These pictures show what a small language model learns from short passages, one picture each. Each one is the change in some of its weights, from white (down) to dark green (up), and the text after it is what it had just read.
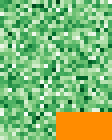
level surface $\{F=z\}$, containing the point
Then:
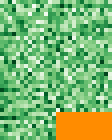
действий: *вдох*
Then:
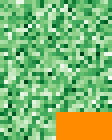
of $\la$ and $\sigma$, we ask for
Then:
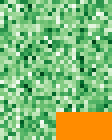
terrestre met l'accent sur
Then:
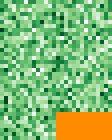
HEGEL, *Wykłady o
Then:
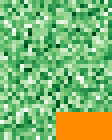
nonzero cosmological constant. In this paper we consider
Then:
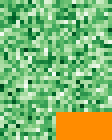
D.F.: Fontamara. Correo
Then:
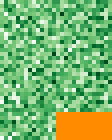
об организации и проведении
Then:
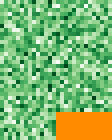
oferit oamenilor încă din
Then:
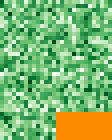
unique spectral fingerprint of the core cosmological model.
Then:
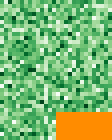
by the space-time derivative operators which appear either through derivatives
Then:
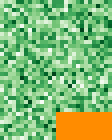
acesso às TIC por meio da
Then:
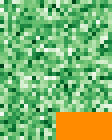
between the predicted sequence $(\bm{y}_1 ,
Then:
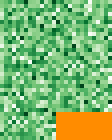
тела ассоциируется с
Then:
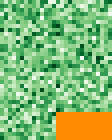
to align the model's outputs with human
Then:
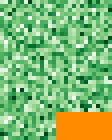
neural network to obtain policy improvement. It is proven
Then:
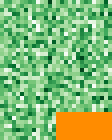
de nuit et du dimanche serait
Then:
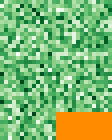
**Definição dos locais de
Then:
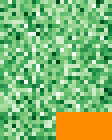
lower bounds give the Brunet-Derrida
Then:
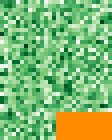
to the homomorphisms $h_w$, $w
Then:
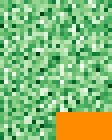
озикланиш хусусиятлари.
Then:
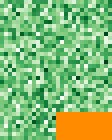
new rate function $\hat{I}(\mu)$ is defined
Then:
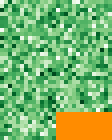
Instead, we assume that the OAR acts as
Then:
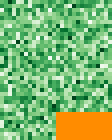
a minimal two-orbital $e_g$
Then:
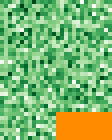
The pore radius $R_p$ is
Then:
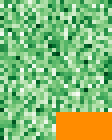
народа, выраженном в
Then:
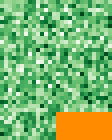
it more illustrative - a simple model is described as
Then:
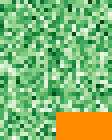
$t$ aligned with the normal and tangential
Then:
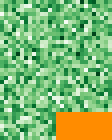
lenhadores. Talvez a
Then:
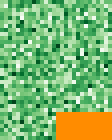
comemoração dos quatrocentos anos
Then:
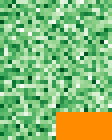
Diyanet Vakfı İslam
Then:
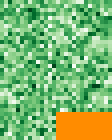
necessary aspects of classical potential theory for the Laplace and
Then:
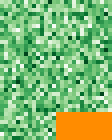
of Theorem \ref{thm:expnv}
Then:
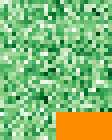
an interpretation in terms of deformation theory we conjecture that a
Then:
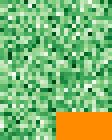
Чтение книг требует полного
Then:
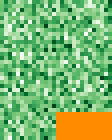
с выполнением научной работы. С
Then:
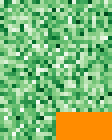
al. Depressão na gestação e no
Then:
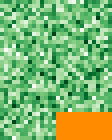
real situation.\footnote{I have called the attention several
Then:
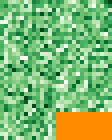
global pattern. One contribution to the differences seen along this region
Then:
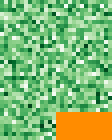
tebranishlar sezilarli darajada
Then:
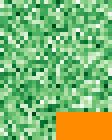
r} \end{equation} To preserve the original
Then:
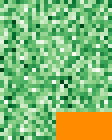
lower indices. All BNV operators satisfy
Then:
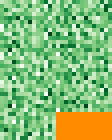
жароҳатларга ҳам бориб
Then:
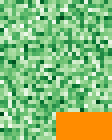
\epsilon a \, \exists y \epsilon b \,
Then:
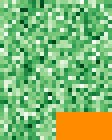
vortex equation of motion at zero temperature is given by
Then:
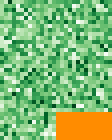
prompt modification examples.) The LLM’s
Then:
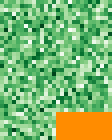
of possible values of $\Delta$ (30-100
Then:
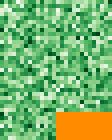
section and the known results about the homotopy type of
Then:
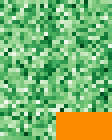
we claim that the regular application of this probability would lead to
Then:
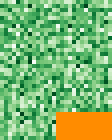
[Текст]: Закон Респ.
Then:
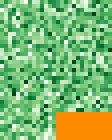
exists $t\in L$ such that setting
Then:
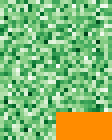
TA'LIM MAKTABLARIDA
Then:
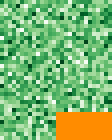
In this letter, as a first try along this
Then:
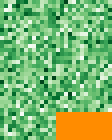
absorption. As a result, the Bjorken
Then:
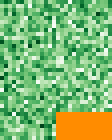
waveguide) are required, supporting three modes
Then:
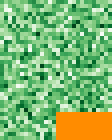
for incoming \underline{longitudinal}
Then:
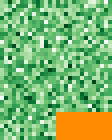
CSS ans\"atze in the equations of motion we
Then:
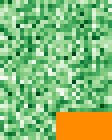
if and only if it is complete and totally bounded
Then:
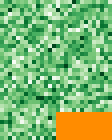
by numerical diagonalization of $\hat{\cal{H}}$
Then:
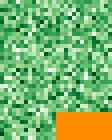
non-leading terms are not fully included corresponding to
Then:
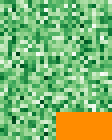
structure $J$ is called {\it integrable} if
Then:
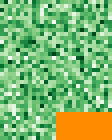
the companies is about (a)
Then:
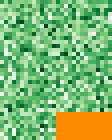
изучаемого языка,
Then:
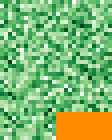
in our test data, with the highest SRT
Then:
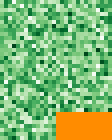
on tamom shud, ki on
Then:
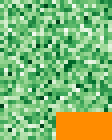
археології Міська рада
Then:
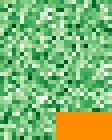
oshiradi. U kasallikdan
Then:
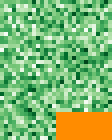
dn_{ch}/d\eta \cdot \langle
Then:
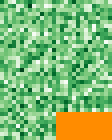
cette méthode n'est pas
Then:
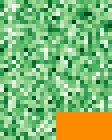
the coefficients of $\WSF(u,v)$
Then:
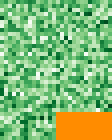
$\nu(\d r)$ is the $\alpha$-stable
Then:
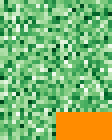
на перекладині з визначенням
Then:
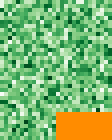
a equivalent expression by using $\overline{\rm{D}}$
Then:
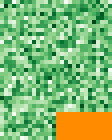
furos com dimensões de 0,10 m
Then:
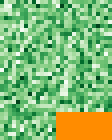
40 y 80 años, en la Universidad de
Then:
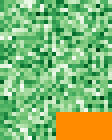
and Geology “St. Ivan
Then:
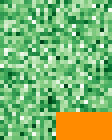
spaces on compact sets, we obtain new uniqueness
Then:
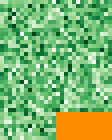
called oscilla- \linebreak tory on the interval
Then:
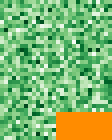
for the improvement of student participation
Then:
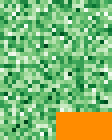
Hom-coassociativity were obtained by
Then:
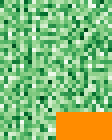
значение имеют перинатальные
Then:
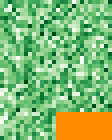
of $\mathcal A$ under \\ shifts and mapping
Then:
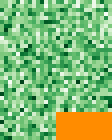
va empirik usullarga asoslangan.
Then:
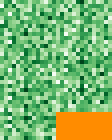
de la empresa, esto ya que entre más
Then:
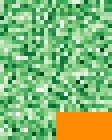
to achieve. This task could have additional difficulties because
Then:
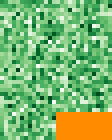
left to right}). The data points show the surface
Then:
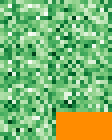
Бадийий услуб ва тилнинг
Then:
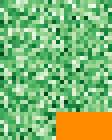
хирургии Ташкентского
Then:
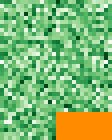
as carnes 4,24% e a
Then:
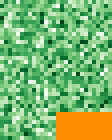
these two cases suffer from this issue since, in all
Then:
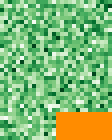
them. There would be a depletion of events above
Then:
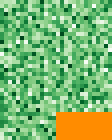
міжнародні санкції,
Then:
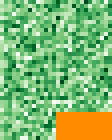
precise large-$N$ behavior would require simulations at larger system
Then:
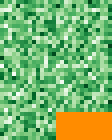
a human being as a biological being is the right to
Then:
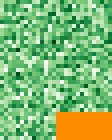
келиши мумкин эмаслиги
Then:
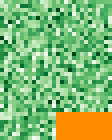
[1]. Для аеропортів,
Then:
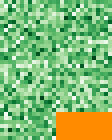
bosim ostida, bunda 80C yuqori
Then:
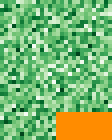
o'simliklar, veterinariya
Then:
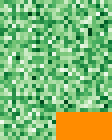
\medskip \noindent {\bf Case 1:}
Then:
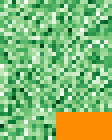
biholomrphic to $\Cn$. Thus
